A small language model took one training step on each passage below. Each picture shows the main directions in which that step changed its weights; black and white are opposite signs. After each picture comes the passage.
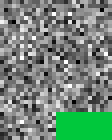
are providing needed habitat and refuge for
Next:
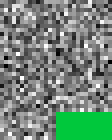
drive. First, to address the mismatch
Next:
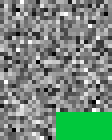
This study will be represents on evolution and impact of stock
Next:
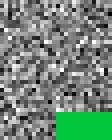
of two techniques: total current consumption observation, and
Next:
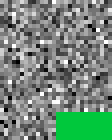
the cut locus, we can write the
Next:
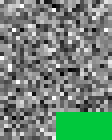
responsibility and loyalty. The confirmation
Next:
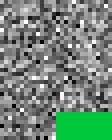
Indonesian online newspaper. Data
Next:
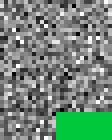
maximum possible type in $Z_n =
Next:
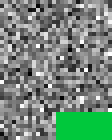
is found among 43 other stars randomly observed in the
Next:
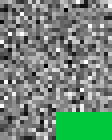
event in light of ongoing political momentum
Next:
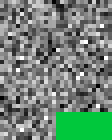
is used to analyze the short story, focusing
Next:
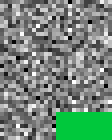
carries weaker and reproducible spectral weight near the
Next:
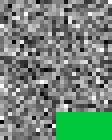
the usual electric M2-brane. This
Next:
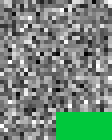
integrand in (\ref{2.29}) is a
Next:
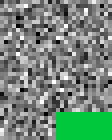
\begin{abstract} We predict the existence of
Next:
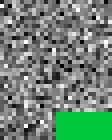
Reports Prog. Phys. 64
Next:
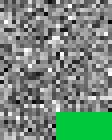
this include: to 'rt tomoni
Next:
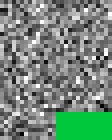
a 4$\times 1$ matrix, and on the
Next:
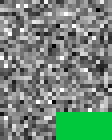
\end{align} That is, when the order
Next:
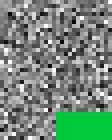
"steep" [20]. The SF value is
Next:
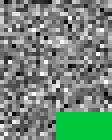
AND DISCUSSIONS Based on
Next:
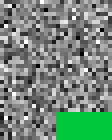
relationship (Nassaji, 2015).
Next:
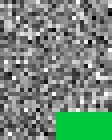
to optimize it for further experimentations. The proposed model
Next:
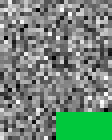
fat - 200mls into each buttock
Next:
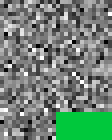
when stars around the black hole move along
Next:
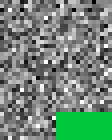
of them have had their periods investigated based on
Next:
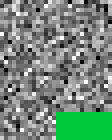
direction is generally very weak, although by comparison with the
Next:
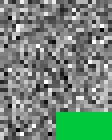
support is essential till the feeding pattern is well
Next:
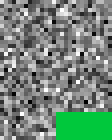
corresponds to a $50\%$ probability of transmission through the
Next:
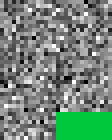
can be directly subtracted from 10 to obtain 2.
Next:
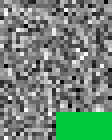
encoded segments results in a single QR
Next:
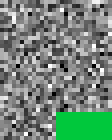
means. But taking the place-names as
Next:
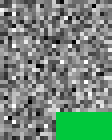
a very small slope until it meets a small
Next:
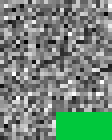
higher proportion of female employees in the
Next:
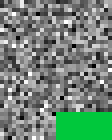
In contrast, Wyner's original innovative research on
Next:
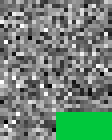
idea that the Wick rotation or the analytic
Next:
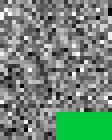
\right) \right)^{\otimes q}
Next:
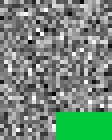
in the ancillary files. As
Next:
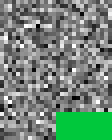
images of 3\,nm and 10\,nm
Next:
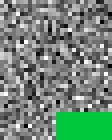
each sub-carrier using the digital
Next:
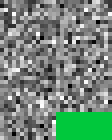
to 50 mL of an aqueous solution of
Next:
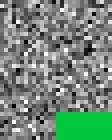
a universal value in the continuum limit.
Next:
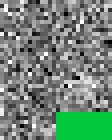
of the corresponding conformal blocks is given. If
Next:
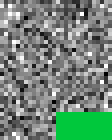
for similar samples \cite{landolt}.
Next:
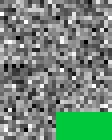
This study compares the effectiveness of
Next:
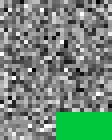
of proposed system consists of four parts which are feature
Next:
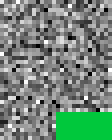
equation, which, in general cannot be written explicitly for
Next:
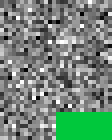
cpath = fullcircle xscaled
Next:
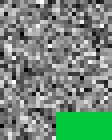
monetization of misinformation. To validate
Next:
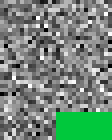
Diagnosed By Ultrasonography with
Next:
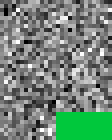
terms of student behaviors and linked to what has
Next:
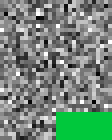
chain and promotes the activation of genes that
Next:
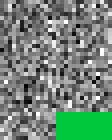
we consider the multiple parameter estimation and derive an upper
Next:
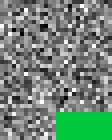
receiver for overall system is developed and it will be
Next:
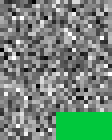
Another particularly useful facility of the simulation system was
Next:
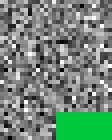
the phenomenon of international relations by extension Foreign
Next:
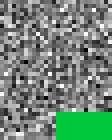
the microstructure but these were not differentiated from
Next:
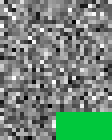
which neglects the fluctuations of the ${\cal
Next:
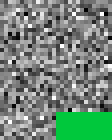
effect of surface nanotexture structure and depth of
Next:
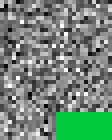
red-shifting for light coming from galaxies and
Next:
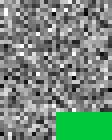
We learned the necessity of this from experience in
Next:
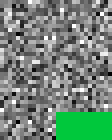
more strongly on the local cluster dynamics than the global
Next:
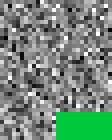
structural and diachronic factors shape
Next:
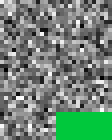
and even promulgate such principles.
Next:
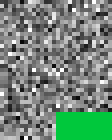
limit from OPAL based on the recoil method
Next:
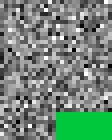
of the fungus colony. Based on
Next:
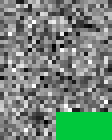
LHAASO source has been found from the
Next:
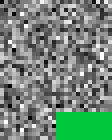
argued by urpin \& Gil
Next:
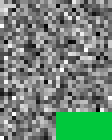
και του
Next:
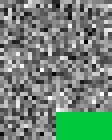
current experimental status of search for LFV
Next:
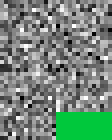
$p$-orbitals have the following meaning:
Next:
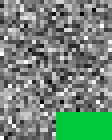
allows you to visually design screen forms and
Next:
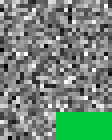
constructed from the solution of the above algebraic
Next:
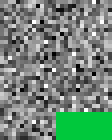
error term above $\widehat{R}_2$. This
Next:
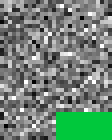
coastal\_flooding & How directly
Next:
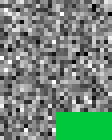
F_b= F'_b+ \mathrm
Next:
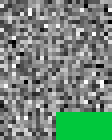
ion is supplied through the slow hydrolysis of
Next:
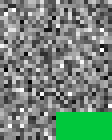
8 am), the percentages of sleep time for
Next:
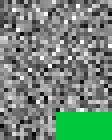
asymptotic sufficiency are used to motivate
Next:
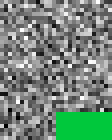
extracellular fluids is limited by the product
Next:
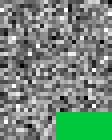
examples from JISC Understand the life
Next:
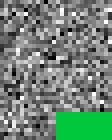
projected distance of 350 kpc from the cluster
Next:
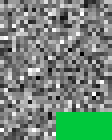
less cognitive distortion. However, the organism
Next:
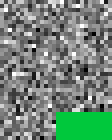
line extending across the diameter of the model
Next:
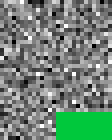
with pole factors. There are no poles in
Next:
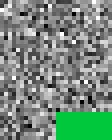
that of the drifting pulsating structure
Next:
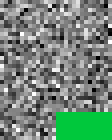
in the Case Agritourism Complex
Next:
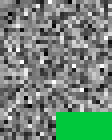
of the Constitution of Philippines provides
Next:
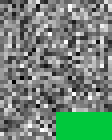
similar, indicating that the influence of the $
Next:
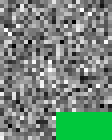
is the prior modality: it provides prior knowledge for the
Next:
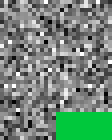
decreases in solubility index and GT for
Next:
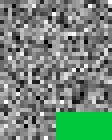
thematically represented on the GIS road network
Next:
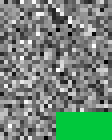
unit. Abbreviations BELA
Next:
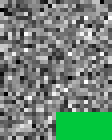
using filter-paper press technique for which
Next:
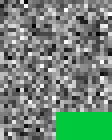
is rehabilitation and restoration with the search
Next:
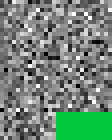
blue detector and from $ 4990 -
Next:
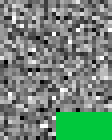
bifurcation. On the side where the
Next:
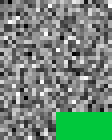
in future experiments, in analogy with the
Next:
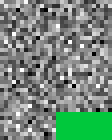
leadership, culture, motivation, and learning are
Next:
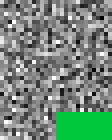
STRATEGY FOR A
